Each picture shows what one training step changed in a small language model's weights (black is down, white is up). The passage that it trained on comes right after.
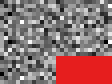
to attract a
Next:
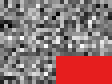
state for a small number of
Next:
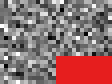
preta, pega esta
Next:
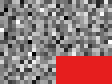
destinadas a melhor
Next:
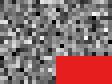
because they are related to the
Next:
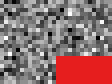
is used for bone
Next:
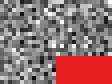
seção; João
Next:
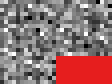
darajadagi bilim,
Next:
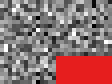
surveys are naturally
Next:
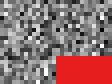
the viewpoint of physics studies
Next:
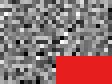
bulge scan data have a
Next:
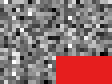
the Darboux transformations
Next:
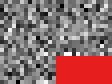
Format \endhead In
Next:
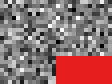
the integral over $\Phi$
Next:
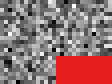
da pesquisa): Abordagem
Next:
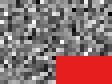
more common. However, only
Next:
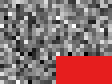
and the {\it y}
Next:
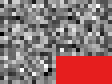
do Sul e Minas
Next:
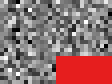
İle Nesebin
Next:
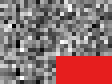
power trace with a smooth
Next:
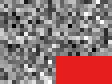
contacto (5 a
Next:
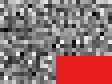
With a few elements, such
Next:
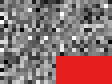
safety and organizing
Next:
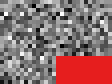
The additional strain components present
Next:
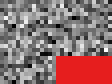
p. ISBN
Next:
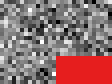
bij elkaar,
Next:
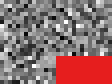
truncation error is estimated
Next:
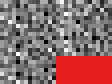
N and B atoms
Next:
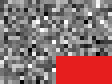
1 (a), a simple
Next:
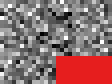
$\gamma p \to
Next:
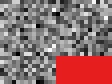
of the shaded lines
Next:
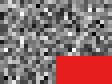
bog‘liq ekologik
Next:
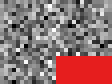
qilib belgilab
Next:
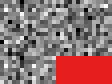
samples of 55 nm.
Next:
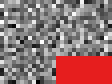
„Linked Open
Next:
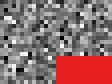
is possible to ask what
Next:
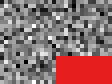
difference between in-plane and
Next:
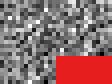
of a few dozen
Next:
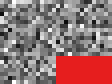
the positive first factor, what
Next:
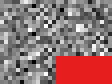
is also further discussed in reference
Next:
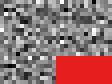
blue or red path respectively,
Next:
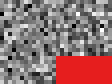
numerical solutions are always OK
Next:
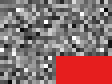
Kumyk language].
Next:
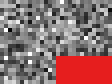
the network, no system
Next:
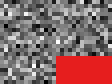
De Boeck. -
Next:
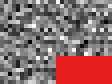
die in den Interviews
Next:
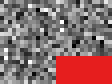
îl relatează,
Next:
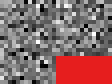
where the mass of the resulting
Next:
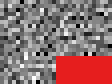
charge, whereby in the
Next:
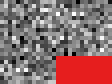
particles. Therefore, we have
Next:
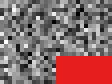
we use the theory of light
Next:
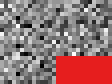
the use of a suitable
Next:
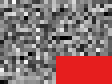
respectively. Commonly,
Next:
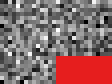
de la suntuosa
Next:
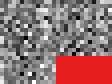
Shu bilan birga,
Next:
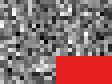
and Green's function are
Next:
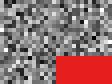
diğer grup veya
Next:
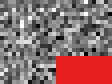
with the linear estimate obtained by
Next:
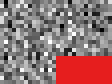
that derive their properties from being
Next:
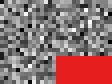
``by hand'' into the
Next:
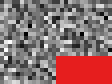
ideas, knowledge, and
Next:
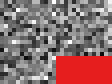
оддий акциялари
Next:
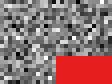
CFT violates certain
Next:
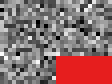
enhancing the ratio of the
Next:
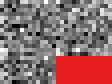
comunidades para mejorar la
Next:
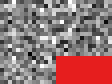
Qudratli davlatlarning
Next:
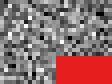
between the different components of an
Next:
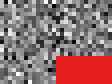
\partial_\m +\b
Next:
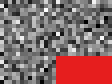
de la diversification
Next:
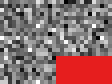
Educación Básica
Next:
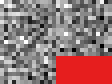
defect where one Mo/W
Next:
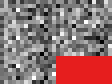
ГБС. —
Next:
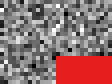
30 minutos.
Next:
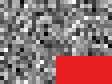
Entram em cena
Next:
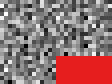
intelligent decision support system
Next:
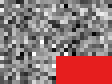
qilinadi. Bu metod orqali
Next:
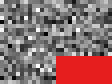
den Transfer in die
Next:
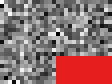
impact with C.M..
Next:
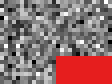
effective number of protons
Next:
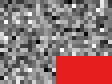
экономика — это
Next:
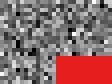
El yo y las dimensiones
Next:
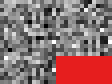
the early phase of this
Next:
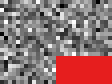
perspectiva futura,
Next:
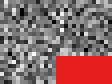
proposed, we focus on the
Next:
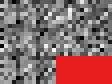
teachers working with
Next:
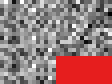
recent CLAS experiment
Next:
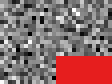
Kernel methods use
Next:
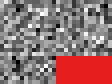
observasi partisipan untuk
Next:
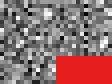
Ausspinnen neuer
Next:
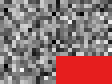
yorumun ise
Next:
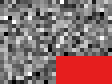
un proceso continuo, el
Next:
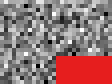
first reproduce a general structure
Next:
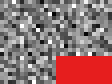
be probed by at least
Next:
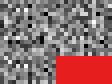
ва нақши он
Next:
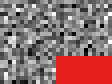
Jilla qursa
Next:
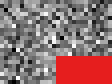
qabul qilingan
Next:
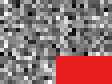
size $n$ and energy
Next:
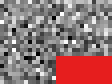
that the range of input photon
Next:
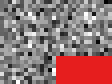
tabelas representam
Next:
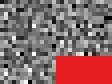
in such as way that the
